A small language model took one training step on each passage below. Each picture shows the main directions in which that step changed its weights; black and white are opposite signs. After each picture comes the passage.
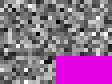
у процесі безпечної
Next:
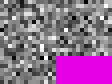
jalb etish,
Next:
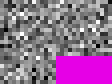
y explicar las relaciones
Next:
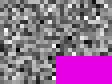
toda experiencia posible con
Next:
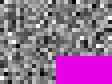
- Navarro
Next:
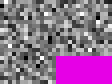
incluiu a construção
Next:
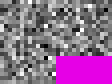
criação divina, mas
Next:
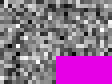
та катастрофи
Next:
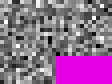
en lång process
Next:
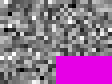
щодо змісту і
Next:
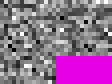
psicología son las emociones
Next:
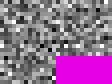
Narrando ainda sobre o
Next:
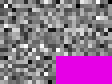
citação: Este método permite
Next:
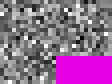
managing and treating
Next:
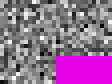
bir tadbirkorlar
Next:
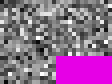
precisava che essa non
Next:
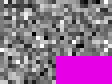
gibi çok önemli
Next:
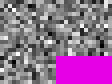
услуг с использованием
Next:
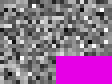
and changes in the
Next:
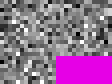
impacto negativo que a
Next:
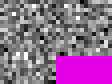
la Arq. Diana
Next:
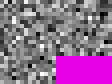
zamon talablariga mos
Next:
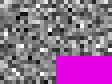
Osiyo xalqlarining
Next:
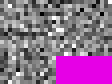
haar expertise kan
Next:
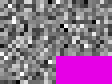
तो मंगल
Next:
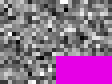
waaruit een
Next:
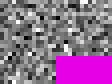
از نظر
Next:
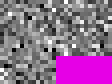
Não serão leis
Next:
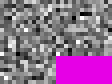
para execução da
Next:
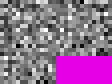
the constructivist approach in
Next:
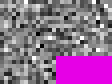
a legislação ofereça
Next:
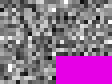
ei fiind zeci de
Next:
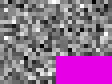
internacional. Desta forma
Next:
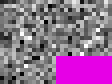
uning o‘z ustida
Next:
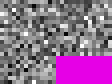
um tema de grande relevância
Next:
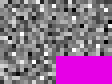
Pengertian Hibah
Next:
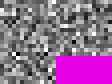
i životnu
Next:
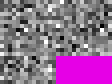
cultura de trabalho implementada no
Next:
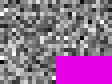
is dedicated to the
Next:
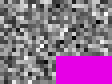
Relevanz. Die
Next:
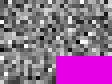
espècie totalment
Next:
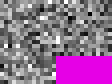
iniciativas estatales en
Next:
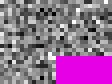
bancaire participatif.
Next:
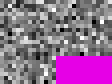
чи руйнування
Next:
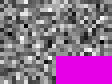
históricos e físicos.
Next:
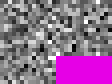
Chunki ularning bilish
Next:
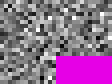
с плотностью
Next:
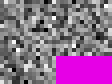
menunjukkan bahwa
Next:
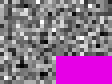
of Psychiatry
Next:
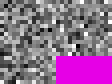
ihm ab. Sie zogen
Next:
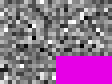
+ inhibition
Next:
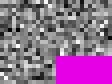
aumento da taxa de
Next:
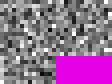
turlari faqat shu
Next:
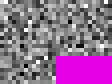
vivência saudável,
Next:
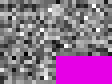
o‘rganilishi va tadqiq
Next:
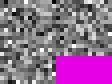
proper model was developed
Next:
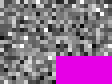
La Habana.
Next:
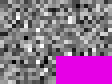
homens e mulheres negras
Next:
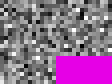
ong ustozlar
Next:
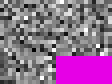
los estudiantes seleccionados en
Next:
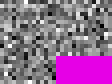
a broader definition
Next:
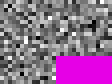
сенс її
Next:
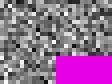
этапе начальной
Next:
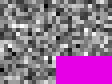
Risk alabilme
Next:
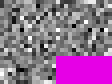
pour discuter du projet
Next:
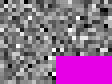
básico, 2 –
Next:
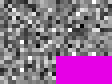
инвестиций в развитии
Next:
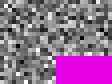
изменения позволили
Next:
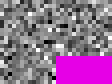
need not only to
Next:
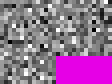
e da compaixão
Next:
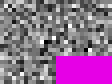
обсуждаются с
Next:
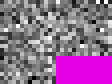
à ce qu'il
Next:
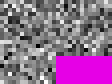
2. Доспехов
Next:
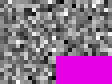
ham unutmasligimiz
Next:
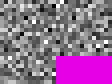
ve bunlara bağlı
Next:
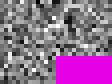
Intelligence in
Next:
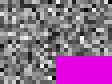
o'qituvchi faoliyati samarali
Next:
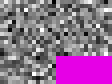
naar het pluche
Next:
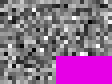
sifatida o'rganishning turli
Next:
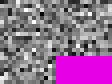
ro'yxati va
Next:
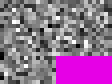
unui semn de egalitate
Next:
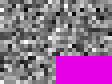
otorgan un sello
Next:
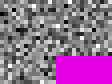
um com a obra de
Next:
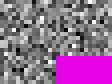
de voortbrenging
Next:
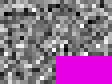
rivojlantirish hisobning o'z
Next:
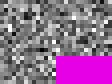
bepul asosda,
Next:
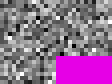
en la misma escuela
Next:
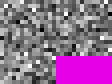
Рідна земля.
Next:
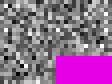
«Теорія та
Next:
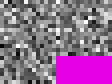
içinde aynı
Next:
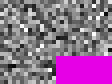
18 yaşındaki
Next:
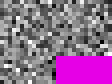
Es falsedad.
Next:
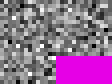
jobs. The
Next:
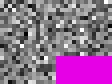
речи. Так,
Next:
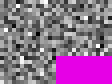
Sistem Informasi Sistem
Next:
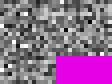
tadbirkorlar sifatida
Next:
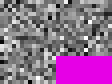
на потребителския
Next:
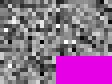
región dolorosa.
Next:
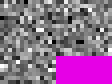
maqsadini ifoda
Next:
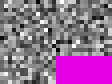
York, NY:
